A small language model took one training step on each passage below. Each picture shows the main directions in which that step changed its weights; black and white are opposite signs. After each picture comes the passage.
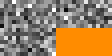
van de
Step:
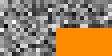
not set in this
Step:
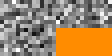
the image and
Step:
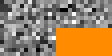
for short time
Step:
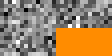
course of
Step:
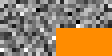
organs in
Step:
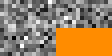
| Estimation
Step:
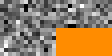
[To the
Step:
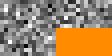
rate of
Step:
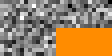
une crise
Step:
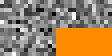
детей в
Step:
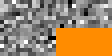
the same time
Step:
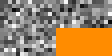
relative to the
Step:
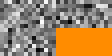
kind of
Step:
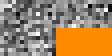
particles with a
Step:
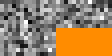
se gesten
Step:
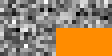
5 MHz
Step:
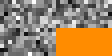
if the operator
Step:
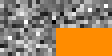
becoming more
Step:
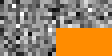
also provide
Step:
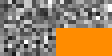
$\bar c
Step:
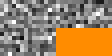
to the RTI
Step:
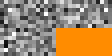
Since there
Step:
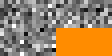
calculations to a
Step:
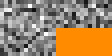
sample a region
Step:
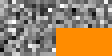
we set the
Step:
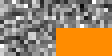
the principal
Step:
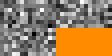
per particle;
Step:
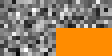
really. The
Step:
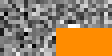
were entered
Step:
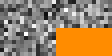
data sets that
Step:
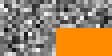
volume =
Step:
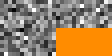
fields. The
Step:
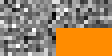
problemas graves
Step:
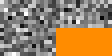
comportam de
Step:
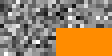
for LISA
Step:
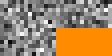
Town area
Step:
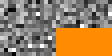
things are
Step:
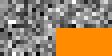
can improve
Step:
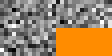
measured in the
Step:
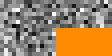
density and current
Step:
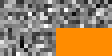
based calculation
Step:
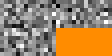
while the radial
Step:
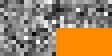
observar o
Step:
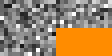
has been observed
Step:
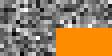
Comparing the
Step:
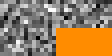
e quello
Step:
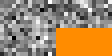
radiation from a
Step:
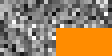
or town
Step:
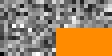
disposons que
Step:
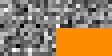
computed from
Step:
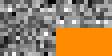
Rosu and
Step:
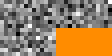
which are not
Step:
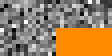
\lambda }
